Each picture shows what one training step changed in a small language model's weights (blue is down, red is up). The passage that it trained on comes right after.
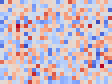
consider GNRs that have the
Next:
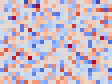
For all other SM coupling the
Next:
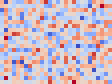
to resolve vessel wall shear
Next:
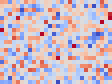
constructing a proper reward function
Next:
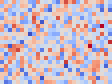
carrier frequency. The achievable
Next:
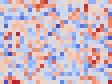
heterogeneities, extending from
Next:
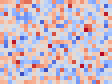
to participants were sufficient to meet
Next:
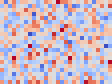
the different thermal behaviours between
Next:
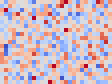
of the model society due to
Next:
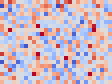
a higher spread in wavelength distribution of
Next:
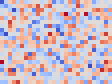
Here we additionally include results from
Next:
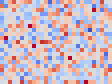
of situations, including, to
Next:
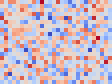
a globally decreasing current drive
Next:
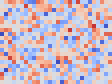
the difference between the maximum magnitudes of
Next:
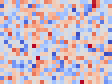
the segmented region of the
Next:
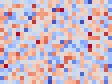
of the material. Integration
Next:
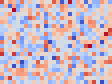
typical astrophysical values of
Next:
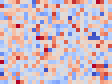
Let us try to understand the
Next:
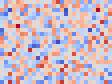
(\ref{diff}) predicts
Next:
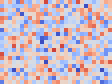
the initial temperature at which the system
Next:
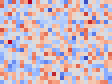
identity (“people like
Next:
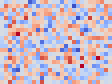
from the coordinate distances to supernovae
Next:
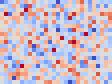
can make a D8-brane
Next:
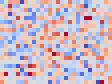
yields one zero-energy state.
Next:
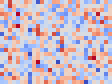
$\omega_\chi$ and
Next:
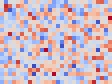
run as described without modification, the
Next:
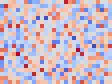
onto the star. {\it
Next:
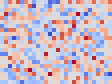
Diff. $\downarrow$ &
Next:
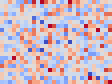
an evaluation and analysis system based on
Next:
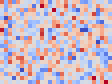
Schr\"odinger equation for
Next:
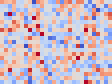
having a larger fraction of such
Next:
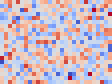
from the dust trying to move
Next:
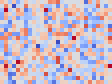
circular belief propagation:
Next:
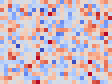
the data even more than their
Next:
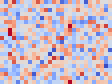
superresolution in the subwavelength
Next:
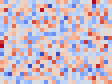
slab. The periodic image interaction
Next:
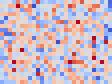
fairly compare error tolerance
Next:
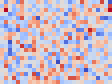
(semi-variance). |
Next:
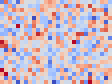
With this formalism, the lattice potential
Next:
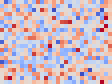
application of tree roots detection, the
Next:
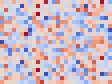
probability of finding gas giant
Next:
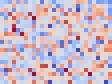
above derivation of the matching of
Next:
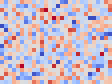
Sec.~IV. One of the
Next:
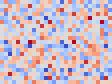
of different exchange-correlation functionals
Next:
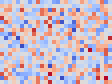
Human-Level Performance
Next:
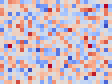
use for the current study.
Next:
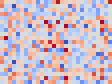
in Pt, Cu and
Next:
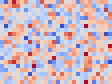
allowing it to accommodate
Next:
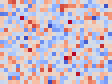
caused by the fact that the number
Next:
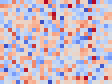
interest in the possibility of studying the
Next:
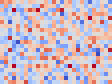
of a small nucleon content allowed
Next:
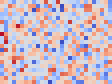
warning is superior to
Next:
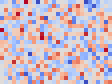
possesses a late-type
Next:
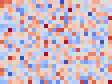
as a cosmochronometer.
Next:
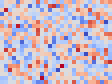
the magnetoresistance against magnetic field
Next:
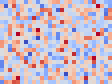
\theta_v$ for an
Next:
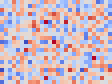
the problem of analytical continuation of
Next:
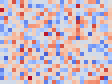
for analytically evaluating arbitrary
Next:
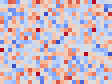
a noticeable reduction in predictive accuracy
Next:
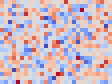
climb up in the entropy
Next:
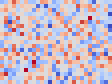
above. In addition to the
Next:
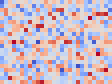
of instrumental support, support to
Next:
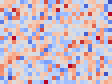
unbroken discrete gauge symmetry.
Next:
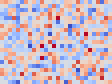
\sep sociophysics
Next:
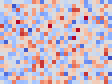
estimated monthly incidence is
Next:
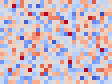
show the effectiveness of the involution
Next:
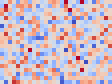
characterizes the ``upper'' and
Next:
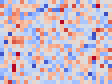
t \right) = {\tilde
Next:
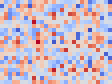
memory-efficient simulation of magnetization
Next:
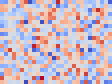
used were representative of their data:
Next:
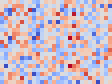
terms which remove $H$ and
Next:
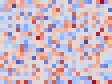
slot and is modeled as a
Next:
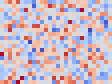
to be present in the gas disk
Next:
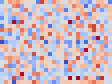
be enhanced to the same level by
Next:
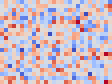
winds and allow efficient accretion onto
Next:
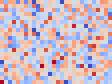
\caption{Decay curves of
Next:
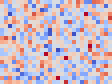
described in Refs. 8 and
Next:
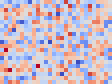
field in the vicinity of the
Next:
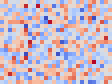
we installed Virtual
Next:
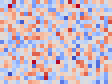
above, the modified synchronization
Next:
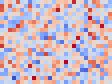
shooting method. In this
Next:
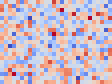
of degrees of freedom, while it
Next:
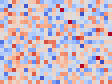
will help to understand phase transitions at
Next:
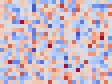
bin Zayed University of
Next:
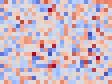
the see-saw model with
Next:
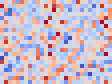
J & July 8 &
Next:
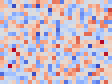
NY; United States
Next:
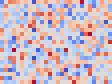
that the platform effectively supports the
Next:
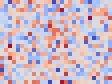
of the full Hessian
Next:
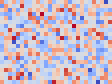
$\tau_0$, but reaches
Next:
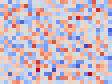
moment of particle deposited on
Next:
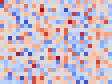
The red arrow is the direction of
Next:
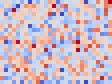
of the $T_{cal}$
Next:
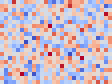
to deliver high-impact
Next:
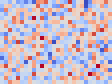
conservation law of energy while the
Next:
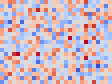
the small factor, and we do
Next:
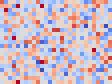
J_z$, which causes structure
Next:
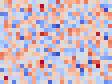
a first attempt to make a
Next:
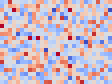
and/or preconditioning
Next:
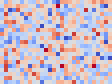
0 & b\epsilon & 0
